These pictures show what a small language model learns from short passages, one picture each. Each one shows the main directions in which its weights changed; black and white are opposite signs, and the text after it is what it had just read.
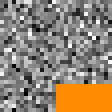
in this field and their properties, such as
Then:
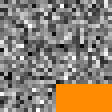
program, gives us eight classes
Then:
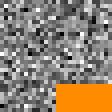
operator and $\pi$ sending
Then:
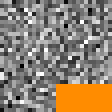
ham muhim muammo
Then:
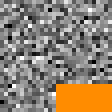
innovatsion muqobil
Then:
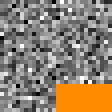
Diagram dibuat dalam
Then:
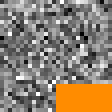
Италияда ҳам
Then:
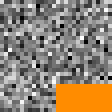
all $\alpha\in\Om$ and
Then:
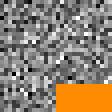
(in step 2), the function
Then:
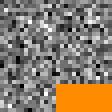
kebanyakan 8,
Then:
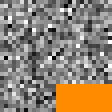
чем те, которые
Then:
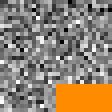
o crescimento de talentos.
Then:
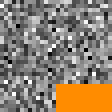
Thousand Oaks,
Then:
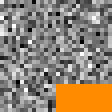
conclusions are drawn and
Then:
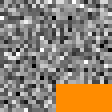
$\mathcal M$ corresponds to a
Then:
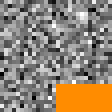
anlatıda kısa
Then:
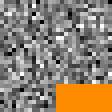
words: *Cattle,
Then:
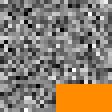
ООН о правах
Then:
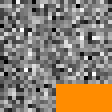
and snapshots,
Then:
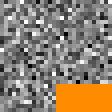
describe our algorithm in the case I
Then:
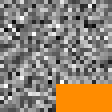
Si $D\in {\cal
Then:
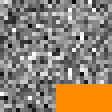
значимой. С
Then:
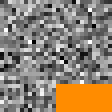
в воспитании
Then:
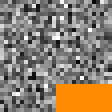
that there exists a pathological point on the
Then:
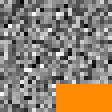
— фотографический
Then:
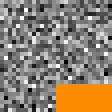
houver exposição a
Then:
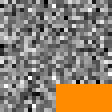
impedance. This leads to
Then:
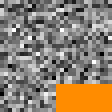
Новые сорта не
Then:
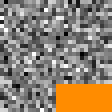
пробу просеивали
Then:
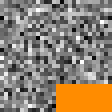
the number of exploitable past
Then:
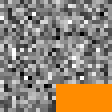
to prove that, if $\mathsf
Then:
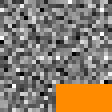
de Cuba. La esencia del
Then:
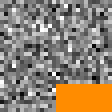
that the radius of convergence of the
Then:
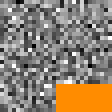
Deze catalogus,
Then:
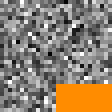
liquid region unlike the
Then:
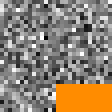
como um mercado onde os
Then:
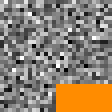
assume that $u=q^{-1}$
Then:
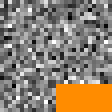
navlari uchraydi. Lekin
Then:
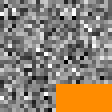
системно впроваджує
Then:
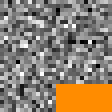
+\beta\left \{\left(
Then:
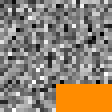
na redução da propagação
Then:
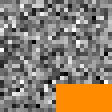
use $\lambda $ to denote the
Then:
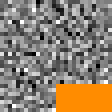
sobre temas de actualidad
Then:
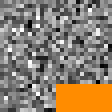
a triangular twist, in
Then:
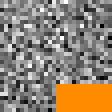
recae principalmente sobre ellas.
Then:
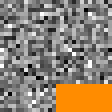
также может быть
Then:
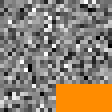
$M_{\eta_\alpha}$. By the
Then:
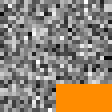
of closed convex sets in normed linear
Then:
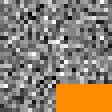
Each subpopulation is
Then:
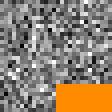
Shu sababli,
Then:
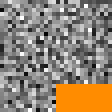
i.e. it is a complex
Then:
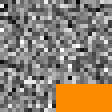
etish, yuritish va
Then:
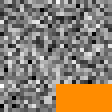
Optimizers perform a number of
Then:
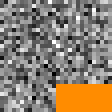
karena itu,
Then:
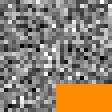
such that $\forall x \in
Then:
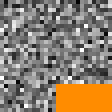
noto‘g‘ri badiiy
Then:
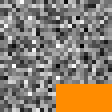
असे ते
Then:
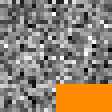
Северных стран с
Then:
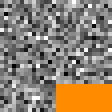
μέγεθος $\leq
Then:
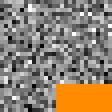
aquela bola de lama e
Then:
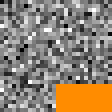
концепциялари кабилар
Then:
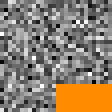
*Eurasian Journal of
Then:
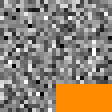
moment that the assertion is
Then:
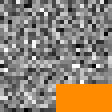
21. yüzyıl
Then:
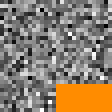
beschrijf je hoe
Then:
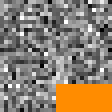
map $\ga: \R \larrow
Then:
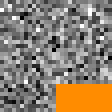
comment on the formulas obtained above.
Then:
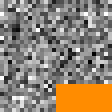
foreign language as
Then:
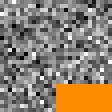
be in one single piece with
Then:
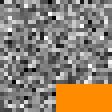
à ces deux domaines ne
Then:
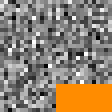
uma alternativa viável
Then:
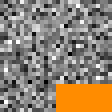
результатов наблюдения
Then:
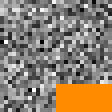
the stabilizer of a point is
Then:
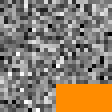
\rom{} and compute the
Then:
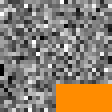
таких проектов [7,
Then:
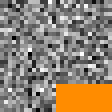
The free group on two generators is
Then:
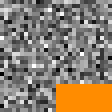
va sanoat biznesining
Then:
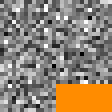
y \end{pmatrix},$$ so
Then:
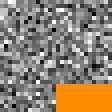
o aspecto qualitativo da
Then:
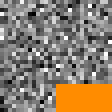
Bajtín, M.
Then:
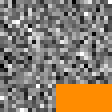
контакту, розмірність -
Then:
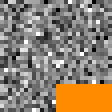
in type D decompose into two connected components
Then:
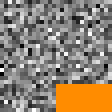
keladi. Ko‘pgina
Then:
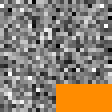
par Mehinto *et
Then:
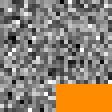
Um melhor resultado
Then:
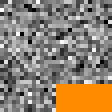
in $G$, and hence $A$
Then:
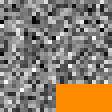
& RQ & RQNA &
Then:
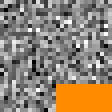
for some quantitative results the following
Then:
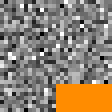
formare profesională
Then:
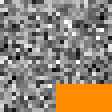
activity»; is specified,
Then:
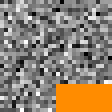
\end{array} \right).$$
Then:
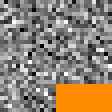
un claro ejemplo de
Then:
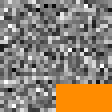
In a normal coordinate system around
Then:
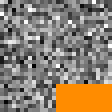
the edge $x$ which is
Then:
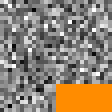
jurídicas dessas
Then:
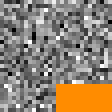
imkan verir. Qeyd
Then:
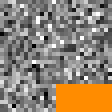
difference means making it different:
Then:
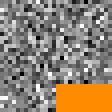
Etant fort⁶,
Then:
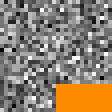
fanga qiziqtirish,
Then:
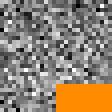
&\le C. \end{align}
